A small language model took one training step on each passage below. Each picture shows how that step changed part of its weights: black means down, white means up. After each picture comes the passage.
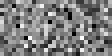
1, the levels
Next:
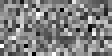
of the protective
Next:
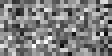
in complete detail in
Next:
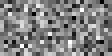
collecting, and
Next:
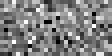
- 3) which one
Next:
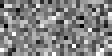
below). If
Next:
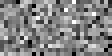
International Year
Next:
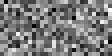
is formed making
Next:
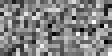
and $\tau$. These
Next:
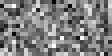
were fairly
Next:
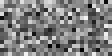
with the woes
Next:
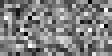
by the loop
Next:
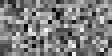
unstable to
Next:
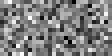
In Run5 the
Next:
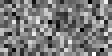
two words are
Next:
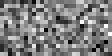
the single power associated
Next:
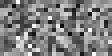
provided by the
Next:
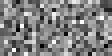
α and
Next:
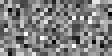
was fitted according
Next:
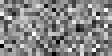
rare decays such
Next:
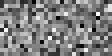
the students, was more
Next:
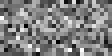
continue their
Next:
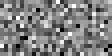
art. The
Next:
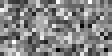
addressing the
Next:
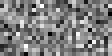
medical image
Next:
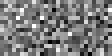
an ascending
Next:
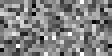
data analysis. The results
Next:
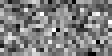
abstract This
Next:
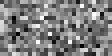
of Milam is
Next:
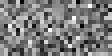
scalar and tensor
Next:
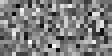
as a Command
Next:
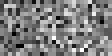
are first- and
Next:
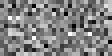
current responses between
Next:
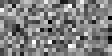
Model The
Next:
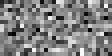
on contributions from
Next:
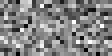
Evaluation of
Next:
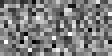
the solution of the
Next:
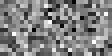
As the result, the
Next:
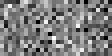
The chemical
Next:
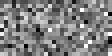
a fixed parameter in
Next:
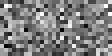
procedure is
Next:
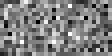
The solution once
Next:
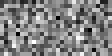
the comparison of
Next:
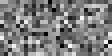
a recursive function
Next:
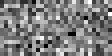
the study region.
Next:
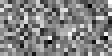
focus on
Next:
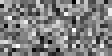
media distracts
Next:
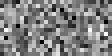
Case 4 |
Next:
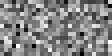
less than 12
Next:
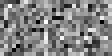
Therefore in order to
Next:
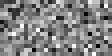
contributions from each
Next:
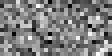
energy) + grad
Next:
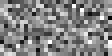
regardless of the
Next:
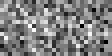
mining involve
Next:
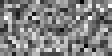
by some simple
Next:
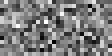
approach of stacking
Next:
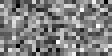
version 1.1
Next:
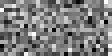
gap fosters
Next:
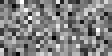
Na^+ and
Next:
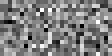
dimensions of
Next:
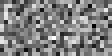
in the real world
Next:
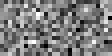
of $B$
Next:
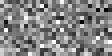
future work is
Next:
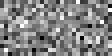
amounts of
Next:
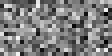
have been confirmed
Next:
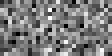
spacetimes become
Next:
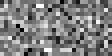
rated better
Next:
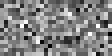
disease in the
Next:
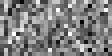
it a suitable
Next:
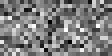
denote Alice's
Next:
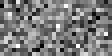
so on, followed
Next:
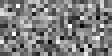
system is very important due
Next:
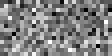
feel as if the
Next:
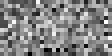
particular orientation
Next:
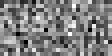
the temperature range of the
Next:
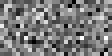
in time of the number
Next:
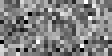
Results and
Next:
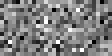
OAM states and
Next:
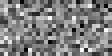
some scalar new
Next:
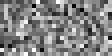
that whether they
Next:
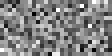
Bouy for
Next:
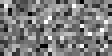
they are used to
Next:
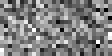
content are more
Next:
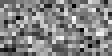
tail relative to
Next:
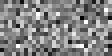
of electrons or
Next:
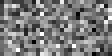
execute particular
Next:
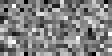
years in the
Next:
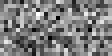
of the geometry
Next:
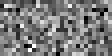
have shown that individuals
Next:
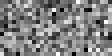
AI sandbox
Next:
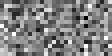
in general not given by
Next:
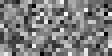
Institute for
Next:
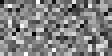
from Reid et
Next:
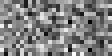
residence among
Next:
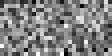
the spin degrees
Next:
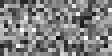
the relevant
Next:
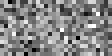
contract is a
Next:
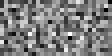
this, we use a
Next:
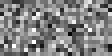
and since the information
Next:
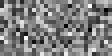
parts of the
